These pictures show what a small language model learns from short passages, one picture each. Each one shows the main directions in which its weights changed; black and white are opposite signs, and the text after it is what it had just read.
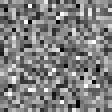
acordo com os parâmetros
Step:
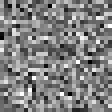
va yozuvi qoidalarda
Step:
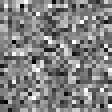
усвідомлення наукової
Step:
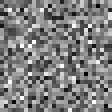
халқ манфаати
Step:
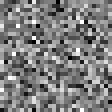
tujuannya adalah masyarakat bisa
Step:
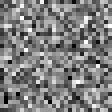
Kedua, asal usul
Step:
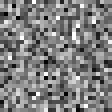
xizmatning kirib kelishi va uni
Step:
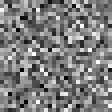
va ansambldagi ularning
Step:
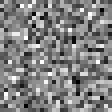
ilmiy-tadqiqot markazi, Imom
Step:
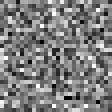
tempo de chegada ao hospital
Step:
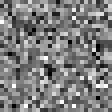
destruição, caracterizando o processo
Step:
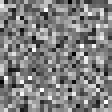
Fig. 7. Elliott
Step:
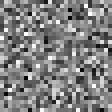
Carmela Espinosa de
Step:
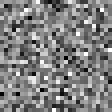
político o no lo es), las
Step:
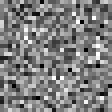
estavam nos livros e
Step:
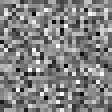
le détournement de fonds
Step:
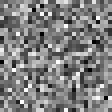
va uning amaliy shakli bo‘lgan
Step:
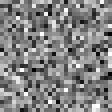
таралмастан бурын
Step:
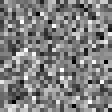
composition, structure and diversity
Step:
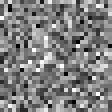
metodologiya, eksperiment
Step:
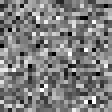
elementning kirishdagi X_1 va
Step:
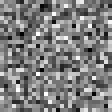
variations d'abondance,
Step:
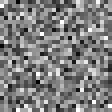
Ribeirão Preto/SP
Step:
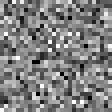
hisoblanadi. Shu jihatdan ham
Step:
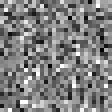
6 Суперфосфат
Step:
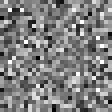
Vejamos: Gráfico 7 e
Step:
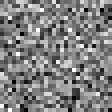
expor a genitália, ao
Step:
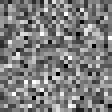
oy; 2) hayfsan –
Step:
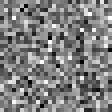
them. This problem has been
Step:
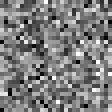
satisfatório, com boa
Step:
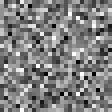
February 2023 Accepted:
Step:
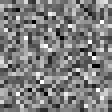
lozim. References:
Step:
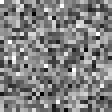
praça municipal Daniel
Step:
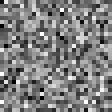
oqıtıw texnologiyası har
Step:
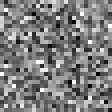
o tema ambiente com o direito à
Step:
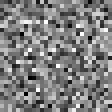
A teoria da escolha pública
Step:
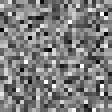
житла; джерела та
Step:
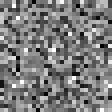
interior dos edifícios de
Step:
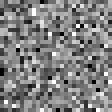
potencial desses jogos e a
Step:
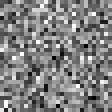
проводиться ще з раннього
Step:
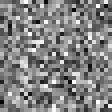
kadmiy tellurid va
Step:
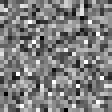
olarak nitelenmiştir. Bu
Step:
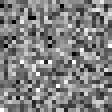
ergeben sich dabei:
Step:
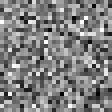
ҳозирги босқичи
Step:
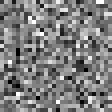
social”. Para Michel Foucault
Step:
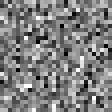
була основною умовою для
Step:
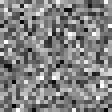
of the East Mecsek is
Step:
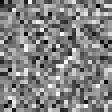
ertak qahramonlariga
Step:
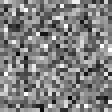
orqali huquqbuzarlarga
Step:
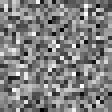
axborot texnikasi va texnologiyasini
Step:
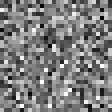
possibili modalità di interazione tra
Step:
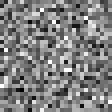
nos serviços adequados da interface
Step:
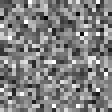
amalga oshmaganligini bir necha
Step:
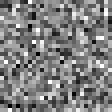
kaliy miqdorining
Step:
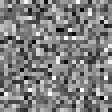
dont toutes les espèces
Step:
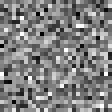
LMS, Google
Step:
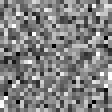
Respublikasida huquqiy ta'lim
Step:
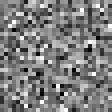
2) создание условий,
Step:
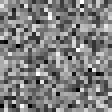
seguiu as recomendações propostas
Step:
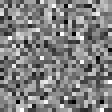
metode pembelajaran pendidikan
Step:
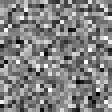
primera reunión del Consejo
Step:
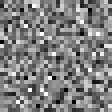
holda, aytish kerakki,
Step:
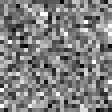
es analizar desde el punto de
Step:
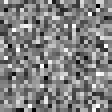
sus procedimientos sancionadores.
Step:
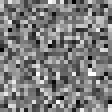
средневековых памятников
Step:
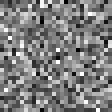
kini bukan lagi pasar
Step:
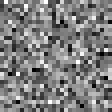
1. Бабенко О.
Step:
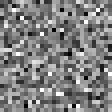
Kalit soʻzlar:
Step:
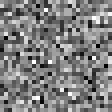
pode ser vista primeiramente na
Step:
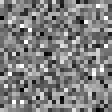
الثاني: التعريف
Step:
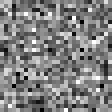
Ne'matova Mahfuza
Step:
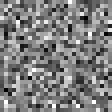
иш жойида норма ва
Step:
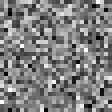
(2,3%) al nororiente
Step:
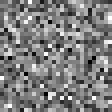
родов войск и их
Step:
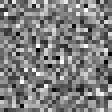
registró en un cuestionario
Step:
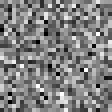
dans le sud et le sud-est
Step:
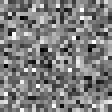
professores de inovar em suas práticas
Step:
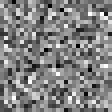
исходные финансовые
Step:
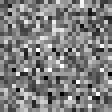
das Abstillen nach Vollendung
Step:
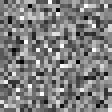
xizmat qiladi. Ularning umumiy
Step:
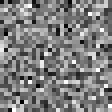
essa região ainda não é reconhecida
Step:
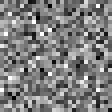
yaratilgan o`tkir
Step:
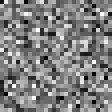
qilish sportning asl mohiyatini
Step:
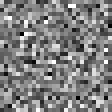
кері байланыс
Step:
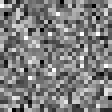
in research studies that allow
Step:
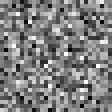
реорганизации отдельных
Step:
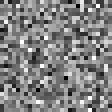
the emission of hazardous
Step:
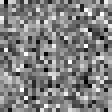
заявок и распоряжения
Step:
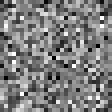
Digital Era*. – Paris,
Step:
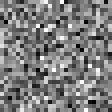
será menor.” Madre
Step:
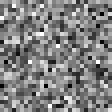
orkestr, qahramonlik,
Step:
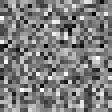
por alguno de los miembros del
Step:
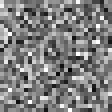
Se han realizado estudios para evaluar
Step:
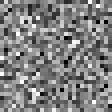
están la observación, entrevista no
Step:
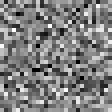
criticamente do território e contribuam
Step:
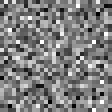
به پاره ای
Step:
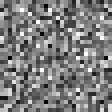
que los intercambios sociales
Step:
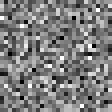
de € 3,1 miljard
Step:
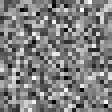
ko turbar da aka bi wajen
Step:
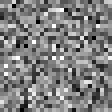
approach to servicing public
